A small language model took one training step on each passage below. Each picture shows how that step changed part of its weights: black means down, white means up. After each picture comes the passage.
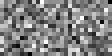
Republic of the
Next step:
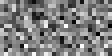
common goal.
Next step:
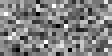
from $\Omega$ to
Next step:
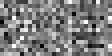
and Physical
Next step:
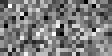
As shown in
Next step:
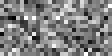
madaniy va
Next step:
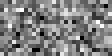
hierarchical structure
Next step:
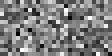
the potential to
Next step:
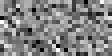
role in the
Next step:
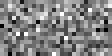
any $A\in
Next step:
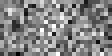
curve $\C
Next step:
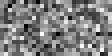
porque somos
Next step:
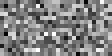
in case where the
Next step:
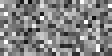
sufficient conditions for
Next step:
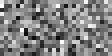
system with linearly
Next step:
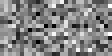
influences and,
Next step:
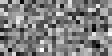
these tilings is
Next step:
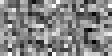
water management, and
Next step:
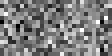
tiling we have
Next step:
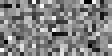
symmetry for new
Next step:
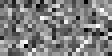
most significant contributor
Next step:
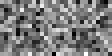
de atenção das
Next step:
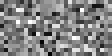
rich communities
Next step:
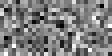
of Russian
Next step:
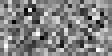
$\mod A$ the
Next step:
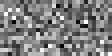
$h$ such that
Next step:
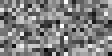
tends to
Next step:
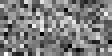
banking and
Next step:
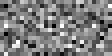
and we get the
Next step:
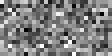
also had different values
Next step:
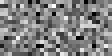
information from the field
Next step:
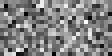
Hilbert space
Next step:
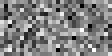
In Fig.
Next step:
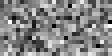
están el
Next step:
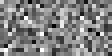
proof. The proof that
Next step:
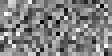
kengroq va
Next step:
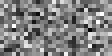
of the individual,
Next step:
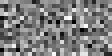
passing through
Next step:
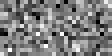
can be found in
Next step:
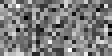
- musiqiy
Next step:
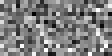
that are suitable
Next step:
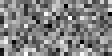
proofs of the main
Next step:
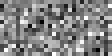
manifested as
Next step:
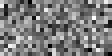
4. The design method
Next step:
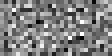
the smallest tau
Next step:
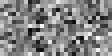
individual components
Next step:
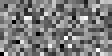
$\alpha$ contains
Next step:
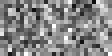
Superior de
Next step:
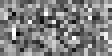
asistencia y
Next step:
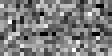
This means that we
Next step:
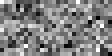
de la forma en
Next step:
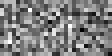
of the population
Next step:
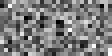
the campus
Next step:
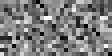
in the theory.
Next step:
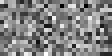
book we will
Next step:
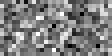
su totalidad
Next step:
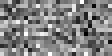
in speech
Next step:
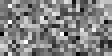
a union of
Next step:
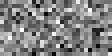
\circ \pi$.
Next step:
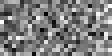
\in I$ such
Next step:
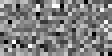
with ND and
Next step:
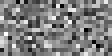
peoples at
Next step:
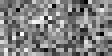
prove that with high
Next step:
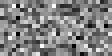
by the equations
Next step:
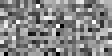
in it using a
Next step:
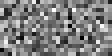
the Republic of
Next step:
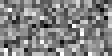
dz \leq
